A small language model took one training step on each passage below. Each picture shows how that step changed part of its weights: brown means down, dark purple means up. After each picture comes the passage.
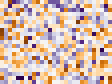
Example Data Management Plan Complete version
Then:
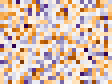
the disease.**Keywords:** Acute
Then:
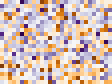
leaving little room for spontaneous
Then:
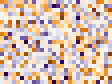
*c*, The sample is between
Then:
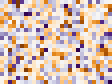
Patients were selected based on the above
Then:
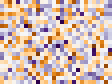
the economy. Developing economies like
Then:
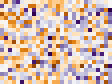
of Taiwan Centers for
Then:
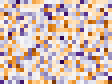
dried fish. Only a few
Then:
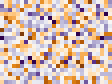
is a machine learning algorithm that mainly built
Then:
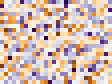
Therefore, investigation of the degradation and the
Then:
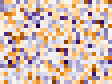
in schools. The study concludes that
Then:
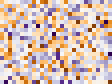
like clarity on what will be
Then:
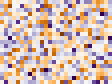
hydrolysis was analyzed and compared with
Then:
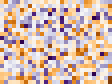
for a reorientation, for
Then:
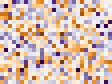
confirm that individualized homeopathic
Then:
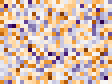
atomic polarizability α_a .
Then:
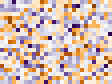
strategy provides ecosystem services. So a change
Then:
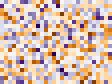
get trust factor of a particular
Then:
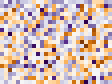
various contexts in the construction industry, the
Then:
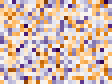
modern-day Ghana,
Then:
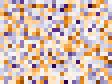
route - an ecological path to
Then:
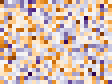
blood pressure self-monitoring in
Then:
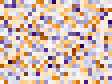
profile of the drug dissolved follows the
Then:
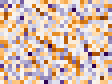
*E. fetida*
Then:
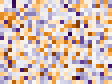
technique at work, a simulation of a
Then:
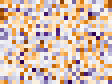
20415 kWh of electricity per
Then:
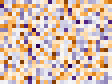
It describes a specialised training program that
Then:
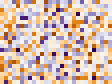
Using simple 37 compositional measurements, we
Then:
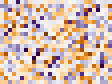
and other gains. Another risk that
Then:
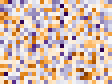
content of the legal norms in this
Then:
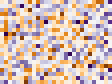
neovaginal space. At
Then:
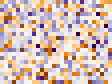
applies to all water drains
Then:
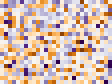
abundance of dye molecules at
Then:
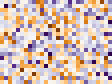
behavior is. Accordingly, there is
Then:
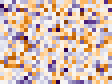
(COC)** Statement
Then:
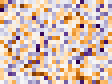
particularly gender inclusivity
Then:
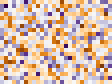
into the effect of chronicity of
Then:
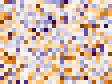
no time was the need to share scientific
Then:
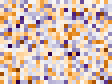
science to take place at all
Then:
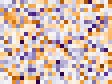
processes (solid, gas and liquid
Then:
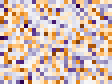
application. Also, a system is developed
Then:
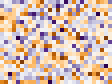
code as fetish to challenge practices
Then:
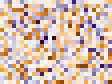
and achievement, and learn more about the
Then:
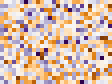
consumers are not getting enough nutrients
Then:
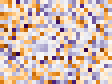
the accompanying chronic inflammatory
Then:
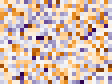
a human hepatoma cell line
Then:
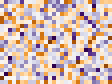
template in the reaction and the
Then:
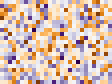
each teacher to be more motivated to
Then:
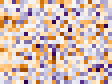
Expressing support for South
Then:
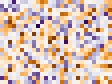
strategy. Participants frequently employed external
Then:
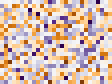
The beginning of global economic integration actually
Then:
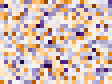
further increasing to 60-65 °C
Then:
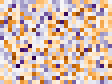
concentration. While in terms of the
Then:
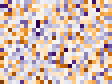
that people are commonly observed hypertension which
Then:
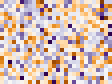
idioms usually have their own
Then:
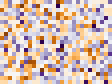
clear ** -- msg
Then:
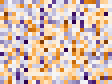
hardening place with a small
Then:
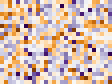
the field of innovation and design, where
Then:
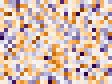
Pondicherry, India
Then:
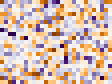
healthy blood vessels. During the
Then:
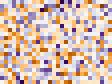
prove the second statement, we
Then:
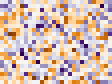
so that all learners may achieve equally
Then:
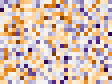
still, it is a kind of
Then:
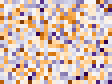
building occupants through the provision of relevant
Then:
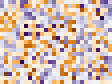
university education lacks real-world
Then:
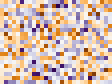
➤ *Case
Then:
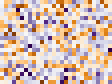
Nitrate is extracted from surface water
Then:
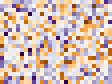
counting, and insect identification.
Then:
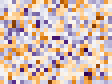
regarding climate change reporting and how to improve
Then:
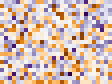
100 million individuals and their families
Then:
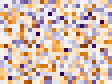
provide an opportunity for understanding the contribution of
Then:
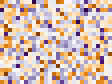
frequencies up to 100 Hz; -
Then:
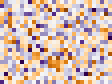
satisfactory. 40.6%
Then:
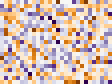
is a significant impact of lower back
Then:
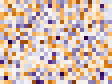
a screen saver on
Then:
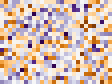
for small / marginal farmers. The
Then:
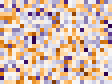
has applications in many different fields of mathematics
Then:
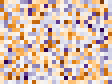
III-B) based on shared memory
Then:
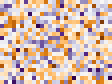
due to privacy concerns, legal
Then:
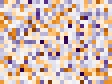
permission from ethics committee to
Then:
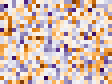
into four sections: the theoretical background of
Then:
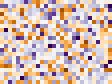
either their libraries do not have
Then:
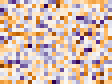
σ). We will have a very
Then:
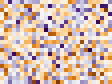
Lucknow, India ²Assistant
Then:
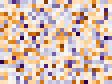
real conditions in the field. The role
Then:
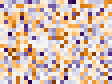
subsystem of the whole industry, though
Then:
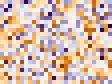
especially in agricultural communities, results in an
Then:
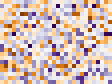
computing. A scalable and dependable
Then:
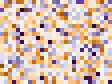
be casualty of students and
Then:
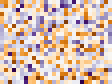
- Other [specify]: No
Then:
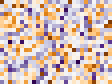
This need becomes even more pronounced during times
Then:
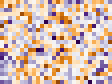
shoe industry and 25% of
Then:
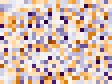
through sparse feature extraction, achieving
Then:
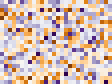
paramedics to complete an
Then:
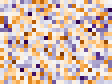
items was estimated using Average Variance
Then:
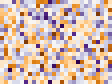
smart building management systems and building automation
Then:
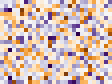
by the shift of the glass transition or
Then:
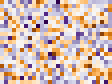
picture with protein creatinine ratio
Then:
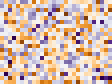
have enough devices for all students. It
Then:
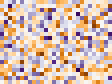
distortion, which can affect the performance
